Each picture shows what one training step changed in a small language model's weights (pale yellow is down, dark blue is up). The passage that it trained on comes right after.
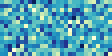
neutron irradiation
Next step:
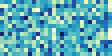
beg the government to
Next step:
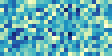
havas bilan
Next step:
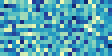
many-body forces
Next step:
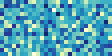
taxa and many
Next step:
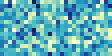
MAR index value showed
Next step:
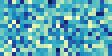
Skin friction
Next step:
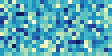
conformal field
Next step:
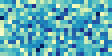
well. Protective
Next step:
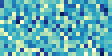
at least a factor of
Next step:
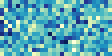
and LEN pulses
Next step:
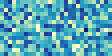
symbols in the
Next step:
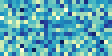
of attendance regarding
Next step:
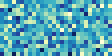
the quantal
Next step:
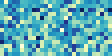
mazmuni hamda
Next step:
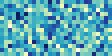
comprehensible input, about
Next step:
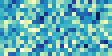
ishlarini ustasi
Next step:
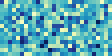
can be determined independently
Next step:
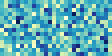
presents the state of the
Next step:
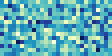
with the scaling dimension
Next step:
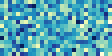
I. in tres
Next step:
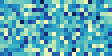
three-mass box
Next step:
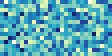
normalization condition:
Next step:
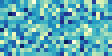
студентов в
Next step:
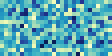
longer be able to
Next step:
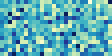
integration). If this is
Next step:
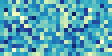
high therapeutic
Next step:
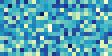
Utilization of solar
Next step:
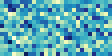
The first stage has a
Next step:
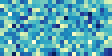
thread the corresponding
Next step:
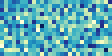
because of the topics
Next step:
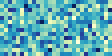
be characterized by an
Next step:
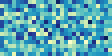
public services. The public
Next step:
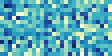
satisfied with or
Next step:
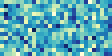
single channel is linear
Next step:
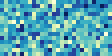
be able to support a
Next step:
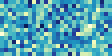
juice and
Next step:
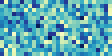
stage II are in the
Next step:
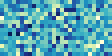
was a particularly emphasized
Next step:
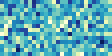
administered before
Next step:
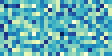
amalga oshirish imkonini
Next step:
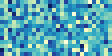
S. Basak,
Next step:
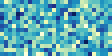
increase systole by
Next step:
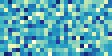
на відміну від
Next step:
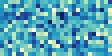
pose estimation.
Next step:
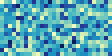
horizon is considered and
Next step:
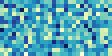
The projected intercept
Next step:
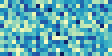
level of internal consistency
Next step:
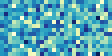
observed data points in each
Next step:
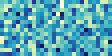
higher energies the two spectra
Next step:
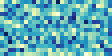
constant is larger than
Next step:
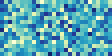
Logistics •
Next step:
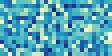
and pelvic collection
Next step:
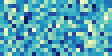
De faptele
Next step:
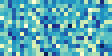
of the world, both
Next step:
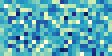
more concrete:
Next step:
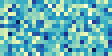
apply a Gaussian filter
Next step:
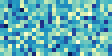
are generated by drawing
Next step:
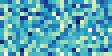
to the long-term
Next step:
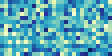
having its own potential for
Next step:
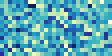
communication. Key
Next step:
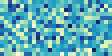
and a gap width of
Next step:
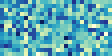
influence the growth of a
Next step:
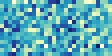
rivoj — milliy
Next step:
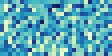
the left-right
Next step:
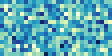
the significant sensitivity of
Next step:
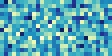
to mediate the relationship
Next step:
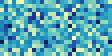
the whole lifetime of
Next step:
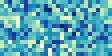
Instead of
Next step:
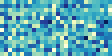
and should issue the following
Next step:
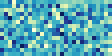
19$ target states per
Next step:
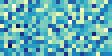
ЭПСТ с
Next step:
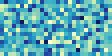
the scales they constrain.
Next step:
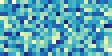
is dual to an
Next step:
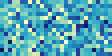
we used the different features
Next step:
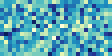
ve hukukun
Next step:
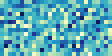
reach the adjacent
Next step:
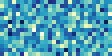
antiquity. The
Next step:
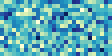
meeting spreading mechanism
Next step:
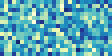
a function of the large
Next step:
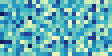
sistemático foi
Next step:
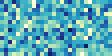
va ahamiyati.
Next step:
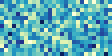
direction; the tone
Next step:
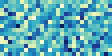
\bibinfo {pages}
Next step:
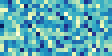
The relative position between the
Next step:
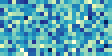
the experts.
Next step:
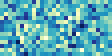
shaped amorphous
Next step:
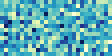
have reflection symmetry at
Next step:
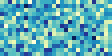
found to have high
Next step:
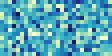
the Thornhill
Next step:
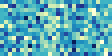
para além do
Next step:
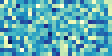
toward the Asia-
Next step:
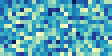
new technologies into educational
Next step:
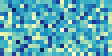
efficiency of the operation of
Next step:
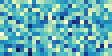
see, by considering a
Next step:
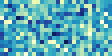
with the same laser energy
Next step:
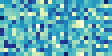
geometrical boundary
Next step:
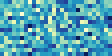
disease? And, having
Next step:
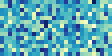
official website of the
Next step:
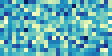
strongly affects the
